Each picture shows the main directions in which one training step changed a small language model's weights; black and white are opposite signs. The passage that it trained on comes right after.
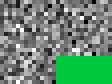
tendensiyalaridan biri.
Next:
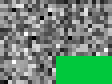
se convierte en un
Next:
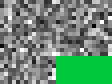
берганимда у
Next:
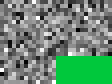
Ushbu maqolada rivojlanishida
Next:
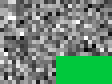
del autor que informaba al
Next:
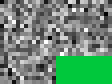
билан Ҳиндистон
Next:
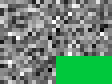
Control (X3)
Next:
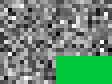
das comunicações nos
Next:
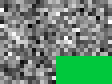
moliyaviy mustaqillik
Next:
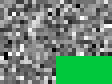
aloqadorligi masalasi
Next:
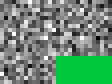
gemacht, um den
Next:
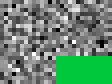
the world rather
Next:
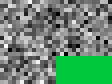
учиться мыслить,
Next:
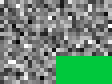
зависимости от AR
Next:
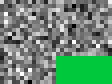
proses kerja dari sistem yang
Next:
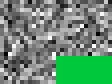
R. Innovatsion pedagogik
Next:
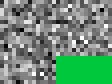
того, 29 видов и
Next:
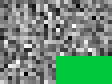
yondashuv yoki bahsli
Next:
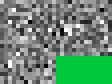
expandido para poder
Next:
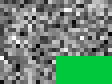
a fost cea din
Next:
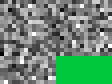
de suicídio,
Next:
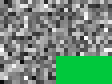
de natuur,
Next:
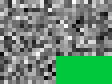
yo'l bilan biz
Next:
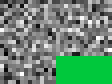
do'stona va
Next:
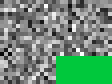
le juvénile
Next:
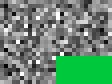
совете; -
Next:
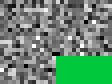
yod olinadigan
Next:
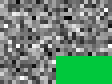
lecturas que se
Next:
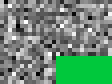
familiales installés
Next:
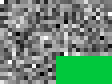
estudo teve como foco
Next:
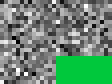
Вместе с тем
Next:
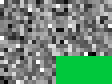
состоит не только в
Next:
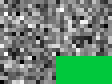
направленных на обеспечение
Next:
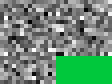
de la principal actividad económica
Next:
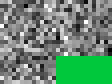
criollas podían
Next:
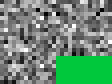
análise e determinação de
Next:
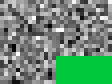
affect the marketing and
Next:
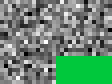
472 Ibodullayev
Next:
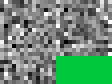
saqlashga qaratilgan
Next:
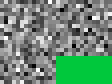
De wet geeft
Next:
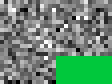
projeto piloto da
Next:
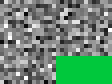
ang saloobin
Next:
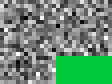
ham yana davom etmoqda
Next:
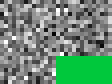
shakllaridan himoya qilish
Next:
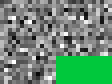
se ha centrado en
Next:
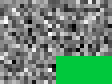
los estudiantes y diversos
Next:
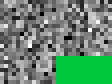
en yüksek bitki
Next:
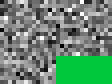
procedure for recovery
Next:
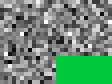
Zoti joylanadi.
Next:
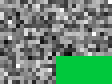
частотой $30
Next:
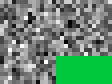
лише як важлива
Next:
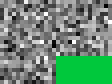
bilan va muloqot
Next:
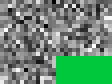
quanto ao usufruto
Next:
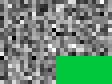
qilishing kerak" deb
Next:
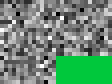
coeficientes da
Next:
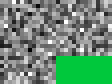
випадках особливої
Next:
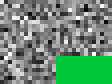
øvrig og
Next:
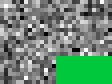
I. Constituția la
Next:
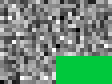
(24 February
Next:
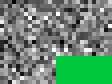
proceso de investigación sea más
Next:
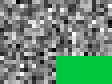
o'ziga xos imij
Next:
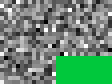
kalit so'zlar:
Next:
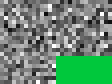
do desenvolvimento sustentável
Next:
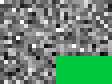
así como la del consumo
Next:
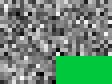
M.M. – Doctor
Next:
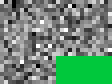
de tetraedros
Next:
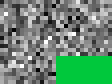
використовується, коли
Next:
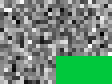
Ushbu ta'lim vositalarini
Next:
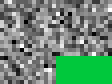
diagnoser och har
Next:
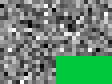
Dessa forma, “a
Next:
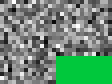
históricos**. **Revista
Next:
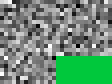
Mercurius- of
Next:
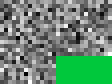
боротьбу з
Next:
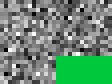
lang obsolet
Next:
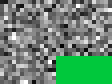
em seu interior e
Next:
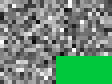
pedagogika institute Pedagogika
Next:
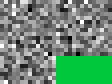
generale pe trepte
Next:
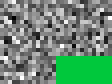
dados e metadados
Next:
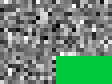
een organisatie de drie
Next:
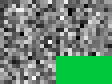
técnica³. Ambos
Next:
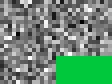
že sedaj
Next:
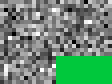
tecnológico en el
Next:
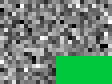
bo'lgan hamkorlikni
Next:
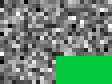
qarorlarining samaradorligini
